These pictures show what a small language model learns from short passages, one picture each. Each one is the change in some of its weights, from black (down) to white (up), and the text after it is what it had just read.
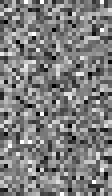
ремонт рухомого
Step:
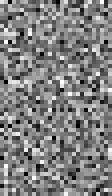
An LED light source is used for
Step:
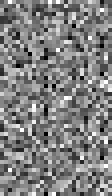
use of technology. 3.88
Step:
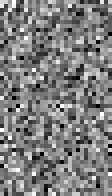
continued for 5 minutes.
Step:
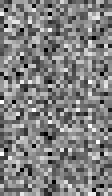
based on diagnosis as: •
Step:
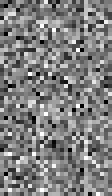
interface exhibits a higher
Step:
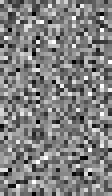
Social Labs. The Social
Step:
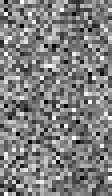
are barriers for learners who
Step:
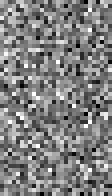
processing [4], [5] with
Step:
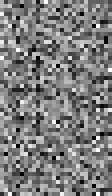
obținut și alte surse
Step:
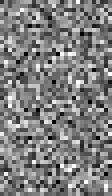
muomala madaniyati,
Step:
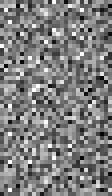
intellectual core that provides the field
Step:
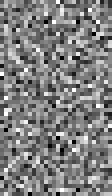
погребениях были
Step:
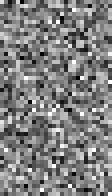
study. Among the recorded
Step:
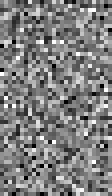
based on Bainbridge's
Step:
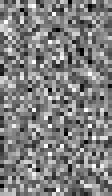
compared to other algorithms followed by
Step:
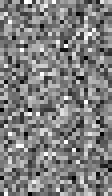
cross clamp time and use of
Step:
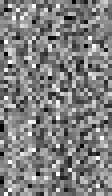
theory. This is because there exist strong
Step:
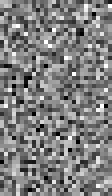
freshwater systems requires background
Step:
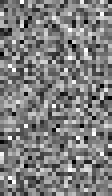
qor va bahorgi
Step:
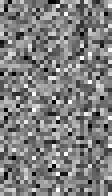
then do our own work. This
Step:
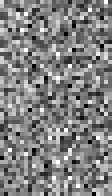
[10]. Figure 11. Energy
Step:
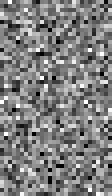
poles originating from the intersection
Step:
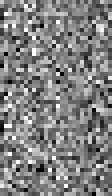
then they were weighted in order to determine
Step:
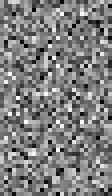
isolated but survives with
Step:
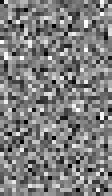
úyine kelgennen
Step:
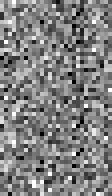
individual. The second dead individual was found
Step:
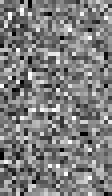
contains a user-friendly
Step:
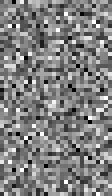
qismini matematik
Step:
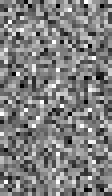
have been widely applied in classical
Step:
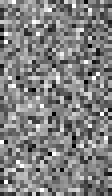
It was therefore vital to create a
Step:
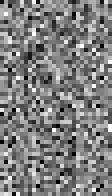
etadi. Bugungi
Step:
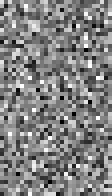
have a power-law decay with
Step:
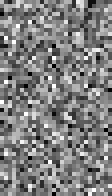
teacher / instructor,
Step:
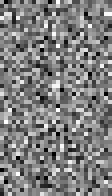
ferramenta não
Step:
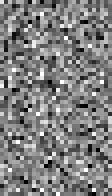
Eigenfrequencies are extracted using
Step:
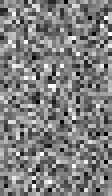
За “злісну
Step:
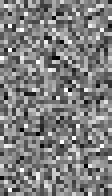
patient rights, medical
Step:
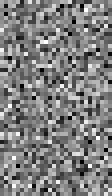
emula la profesión. El
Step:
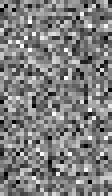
the best of our knowledge. Moreover,
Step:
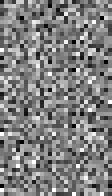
uchun tarmoqni tashkil
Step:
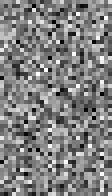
Phase A manipulated the critic
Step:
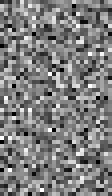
advances. This study addresses that knowledge
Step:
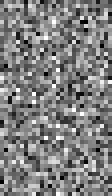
is typically detected in conventional
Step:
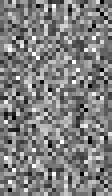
hypersurface point as is
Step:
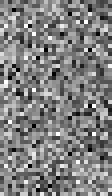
20% were found for water,
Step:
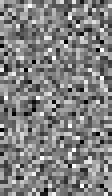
0.09 | | Metastasis
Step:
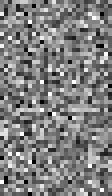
of economic crisis.
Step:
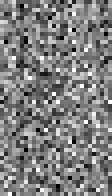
der en pulje som yder
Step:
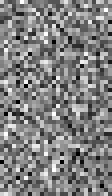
(AFM), and their sensitivity
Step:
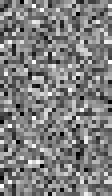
11** Error between
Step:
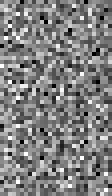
vou saber?”.
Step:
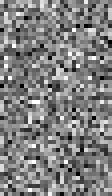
the Effective Hamiltonian can
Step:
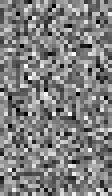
about security breaches, fear of
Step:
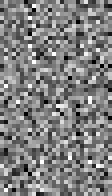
близких им. В
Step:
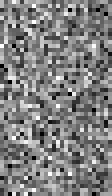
constant all along the sample. In the case
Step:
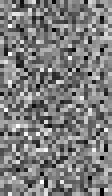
finden. Dafür ist die
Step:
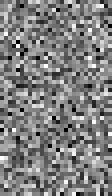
su parte, es un libro
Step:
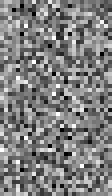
anterior está permitiendo la
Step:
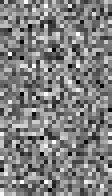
and lack of moral responsibility
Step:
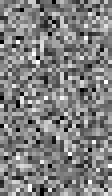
into four groups containing 20 each. The
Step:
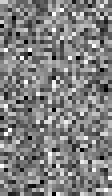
(gesis), Sandra
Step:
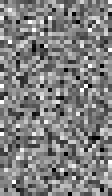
\\ Cal.-scaled
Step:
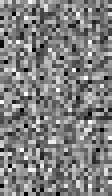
with age. The heartbeat
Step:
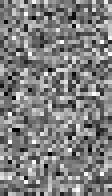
Makkayu Madinani
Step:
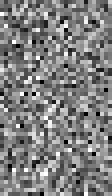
by Nielsen and Olesen
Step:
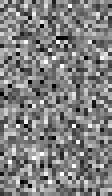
and RP, is achieved by two
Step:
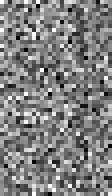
design and conduct of the study.
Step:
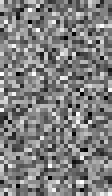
study. Fig 4. Relationship
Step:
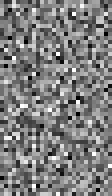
savoir professionnel et
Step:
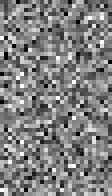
vs. focused topic tasks
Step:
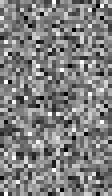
Institute of Technology,
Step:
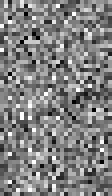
used a predictive method to determine the
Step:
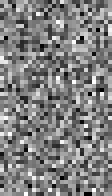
IgG depleted serum was
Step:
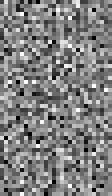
clusters: general; stars: black
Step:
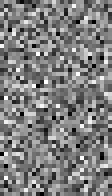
4.4 MHz for distorted
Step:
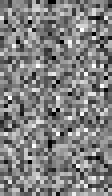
спрямована на
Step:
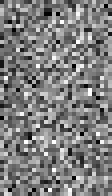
ligands and inactives
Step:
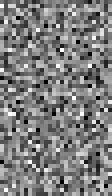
desde las diferentes artes
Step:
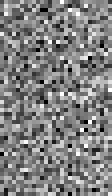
9. Cortina, A.;
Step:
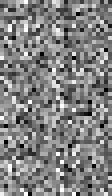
se encuentra en una porción
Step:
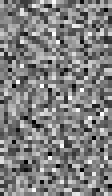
ideias socialistas então
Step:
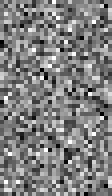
in people's assets can be used to
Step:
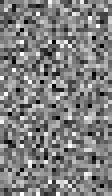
- M .: Flint:
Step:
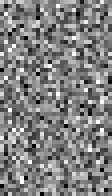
had a transient fever with
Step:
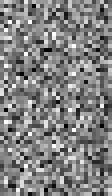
para a expressão e a interação
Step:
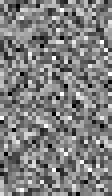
speckle-like correlations on the
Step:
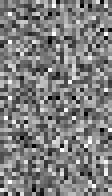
zarur xulosa.
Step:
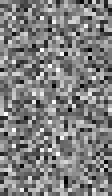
argumentative reference to
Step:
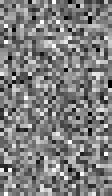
regression $\hat{g}(u)$.
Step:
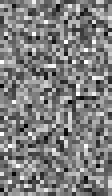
tadbirlar haqida
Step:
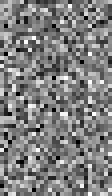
MG model. Successful
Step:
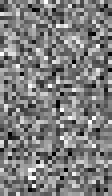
засоби навчання,
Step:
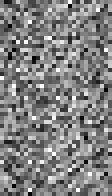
eng yuksak malakali
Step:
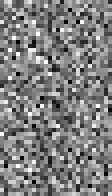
sanoatning taraqqiy
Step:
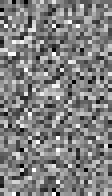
areas. \begin{table}
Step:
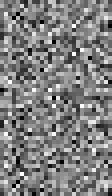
entreprise, en créant des
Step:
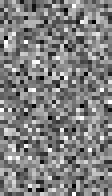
connection, as he served as
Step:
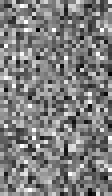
a good laboratory for studying the
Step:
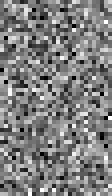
various stakeholders in milk
